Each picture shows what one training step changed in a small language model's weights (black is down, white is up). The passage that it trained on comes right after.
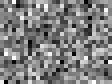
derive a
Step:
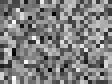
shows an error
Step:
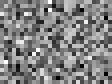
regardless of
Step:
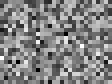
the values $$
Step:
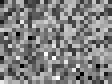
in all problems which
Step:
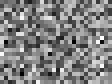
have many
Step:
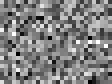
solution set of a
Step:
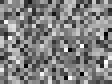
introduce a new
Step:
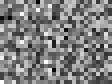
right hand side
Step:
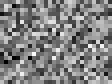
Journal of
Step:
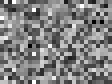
rotations and
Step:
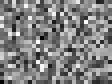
fitness of
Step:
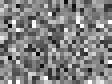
unique short time
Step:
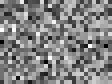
measure the discrete
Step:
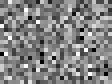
basic method is
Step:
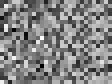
a single
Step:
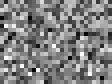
no less than
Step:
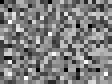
let $1
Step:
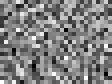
multiplication by
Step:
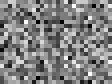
finite dimensional spaces
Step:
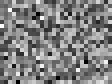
the mesh
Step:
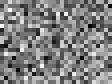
were able
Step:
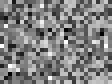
above. Then
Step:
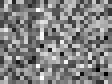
on functions which
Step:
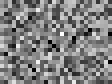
fact, the above
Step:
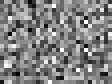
such that $\psi
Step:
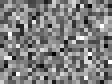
the following theorem.
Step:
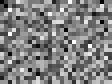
multi-set $\{
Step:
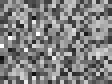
the existence of
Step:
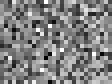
1$ and
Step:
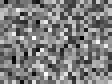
B \vec u
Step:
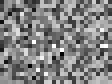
within the
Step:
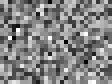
$$ \medskip
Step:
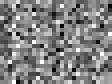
vary from
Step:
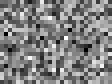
have nontrivial
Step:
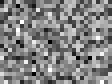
for completely
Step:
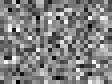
closure of the
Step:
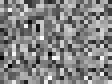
limits so that
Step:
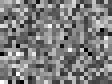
following inequalities
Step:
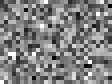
gave the
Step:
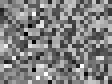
it follows from
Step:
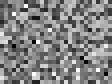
$h$ is
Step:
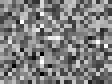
polynomials with the
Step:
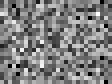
linear function with closed
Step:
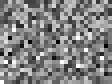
the property that
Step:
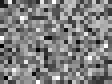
of $S$
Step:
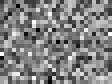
when the context
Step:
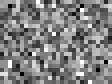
A ring
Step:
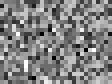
all basic functions
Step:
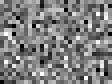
flows and
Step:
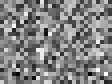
metric on the
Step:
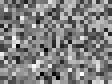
The set of all
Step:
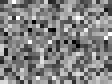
and transitive
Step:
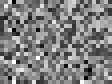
finite extension of
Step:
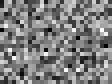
and a extension
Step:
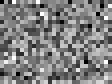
the box
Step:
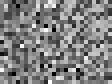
For the case where
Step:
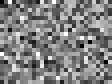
of the classical
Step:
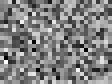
given the maximal
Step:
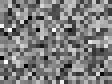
problem of a
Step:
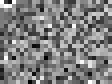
$C$ of
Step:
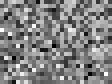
different order of
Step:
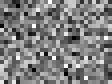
In particular,
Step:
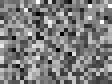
consisting of
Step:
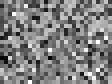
$X$. Since
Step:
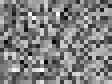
be the group
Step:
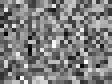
some results in the
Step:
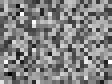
the following form when
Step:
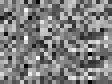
formulas of
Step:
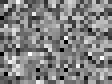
a 4-dimensional
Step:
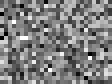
= \ind L
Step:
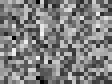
metrics on
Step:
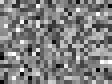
fix an
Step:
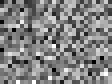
in primes
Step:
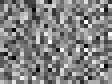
such as is the
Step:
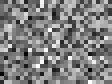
is open. As
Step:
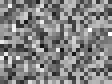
lattice, let
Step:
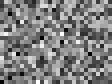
which may be of
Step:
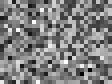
to the classical
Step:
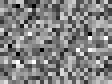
proven in Lemma
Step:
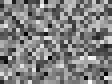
and $\gamma$.
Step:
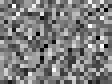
is free from
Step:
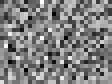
is only required
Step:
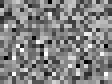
one simply
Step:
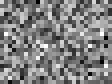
bounds in terms
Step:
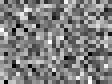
other hand, as
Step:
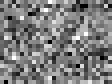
On the number
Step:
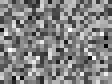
factors in
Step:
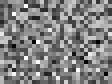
$v$ is
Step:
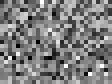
is known
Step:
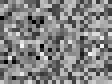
notion of an
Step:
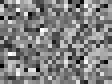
will sometimes denote
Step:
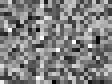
theory of algebraic
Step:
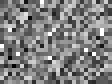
is based.
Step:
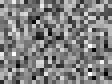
pointwise on
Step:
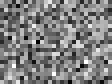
The proof is in
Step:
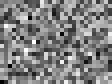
we also have
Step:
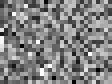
$e$ and
